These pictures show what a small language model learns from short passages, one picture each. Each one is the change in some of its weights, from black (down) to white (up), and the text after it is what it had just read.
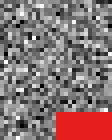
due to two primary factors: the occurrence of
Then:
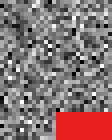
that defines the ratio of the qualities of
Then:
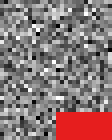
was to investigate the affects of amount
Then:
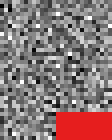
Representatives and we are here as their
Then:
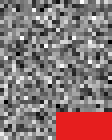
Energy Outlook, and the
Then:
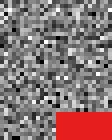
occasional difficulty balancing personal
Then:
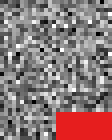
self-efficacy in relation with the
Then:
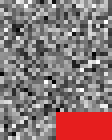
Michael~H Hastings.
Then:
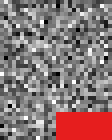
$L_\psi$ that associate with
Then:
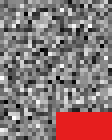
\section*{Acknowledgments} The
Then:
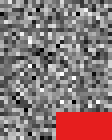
polynomials which are defined by \begin{equation}
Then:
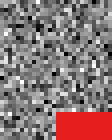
documented within Florida or the
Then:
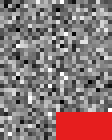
state, while paying attention to social,
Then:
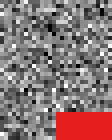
covariance kernel satisfying \eqref{sta1}
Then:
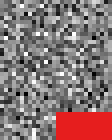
\end{align} where $\lbrace
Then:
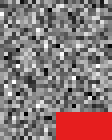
0.000$) Significant Refuse
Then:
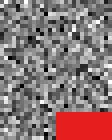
spacetime manifold $M=\,R\times
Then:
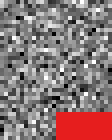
it unclear whether minimizers satisfy the
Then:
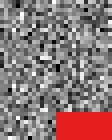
conventional BP and CF electrode
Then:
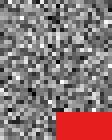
for some fixed $\rho < \rho_0$
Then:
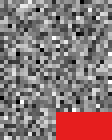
of waste recycling increases
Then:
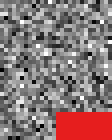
proof is essentially based on the obvious fact that
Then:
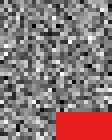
index. A transitive permutation group
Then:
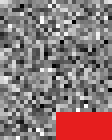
Structures and Civil Construction at the
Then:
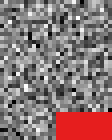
\geqslant m$. \item If
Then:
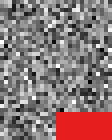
the cube (M.Trott,
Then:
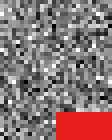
in the same facility. **Tools of
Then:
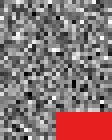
we can assume that $\cap_{v\in
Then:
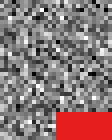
quiver has arbitrary orientation. This generalizes
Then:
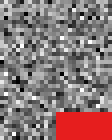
optimum separating hyperplane among the PSL
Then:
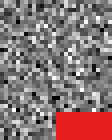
getting closer as $\alpha$
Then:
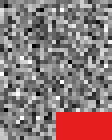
terms (because $\theta=0$ produces
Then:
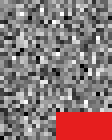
the associated code repositories.
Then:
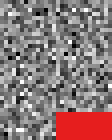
than open field due to better survival and reduced
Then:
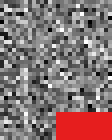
no meaningful difference between students' learning styles
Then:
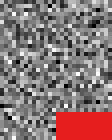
on it for all of your mobile
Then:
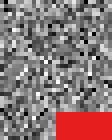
and chance constraints were addressed via deterministic
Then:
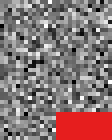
Emotional exhaustion, higher
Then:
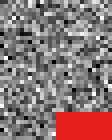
with $\sigma$ constant and $b=0$)
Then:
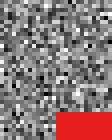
interfaces. Figure 8 focuses on the
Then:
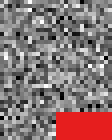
\nabla u_{0} \right) $ on
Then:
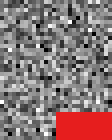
value of $J_N(\cdot)$ for different
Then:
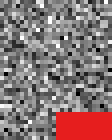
class. Thereby, using (a),
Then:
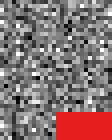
*QGIS Geographic Information
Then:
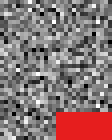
\right) ,v_{\epsilon}\left( t
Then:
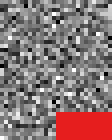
activities in the process of financial recovery; -
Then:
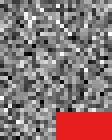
parameter $\h>0$ (see the next
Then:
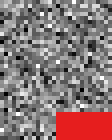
give a short proof of an extension of a recent result
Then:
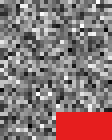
account of all contributions ranging from algebraic geometry to
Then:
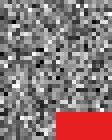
supreme high god is chthonic
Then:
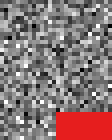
subring of $\R[[x]]$, which
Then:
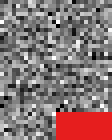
imaginative. The methodology of conventional
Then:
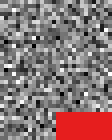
the term apocalypse refers to a
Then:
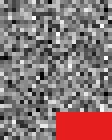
oil accounted for 4.3% of the
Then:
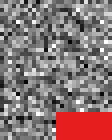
are the results of our simulations? To compare
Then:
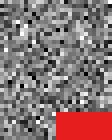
and provision of charger equipment for
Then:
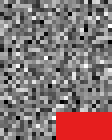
valuable insights into their analytical techniques,
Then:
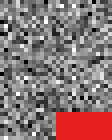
0,$ the dispersive term precludes a
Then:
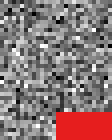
there are very large discrepancies between
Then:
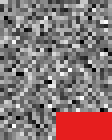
effects like AHE, SHE, and
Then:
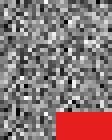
1 in the ISVSF,
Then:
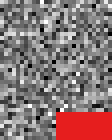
linked to mortality and a number of
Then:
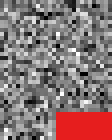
In general, reinforced concrete
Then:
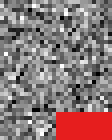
well-known that $p_{C}$ is a
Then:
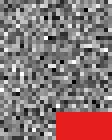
commutators and claspers} While
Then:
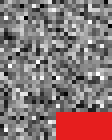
developed two rates of productions inventory models
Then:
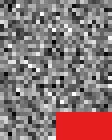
Females Total 1 Mandi
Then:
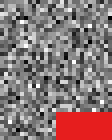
that everything is documented accordingly.
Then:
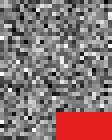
hemoglobin were evaluated as
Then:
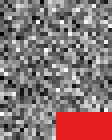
expansion. The interested reader should
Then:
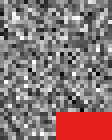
(i.e. minimal surfaces) which are
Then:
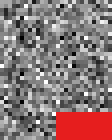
of the lineages as governed by all the
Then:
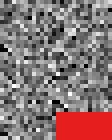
sector utilizes the emergent
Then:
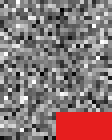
restrict the functions $\Psi^{\mu}_{d}$
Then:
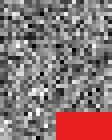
every $u \in {\mathcal V}$:
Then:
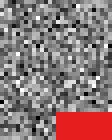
the wastewater treatment sector, which has
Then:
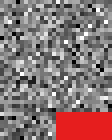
using the $q$-Rolle lemma
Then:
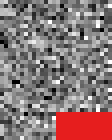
mixture was irradiated in a
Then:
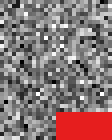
shall consider the determinant of the submatrix
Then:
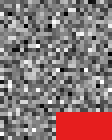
revenues worldwide are forecast to
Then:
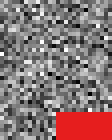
for matching the laser beam diameter
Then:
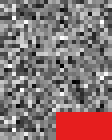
the same statistics e.g. a
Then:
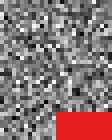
continuation approach, a simpler OCP with a
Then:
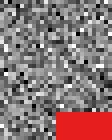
or items which may be caused through new
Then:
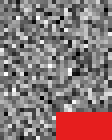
and an end in itself from Thomas
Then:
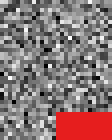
angles. Challenges involve more
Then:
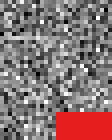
\mathcal{O}\left( 1 \right)
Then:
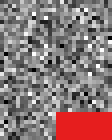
cluster predicates from the training set, we have developed
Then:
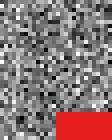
on the associated error and does not vary significantly.
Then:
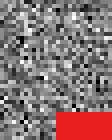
is given by $$ I_\epsilon(u)=\frac
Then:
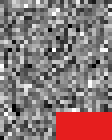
Benth.). Geographic distribution:
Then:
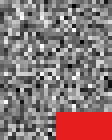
into corresponding characters or suggest the closest
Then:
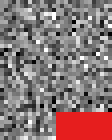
been previously attributed to this group.
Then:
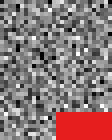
Sobolev Spaces and Partial
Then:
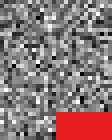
across hundreds of thousands of
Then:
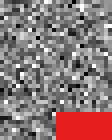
of $G(I^s)$ respectively.
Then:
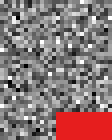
anteriorly and with intervening
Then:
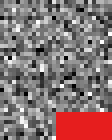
can still be non-monotone on the
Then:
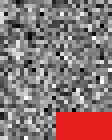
models of diffusions. Although the exponential
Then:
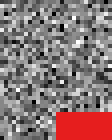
they have directed families of finite dimensional
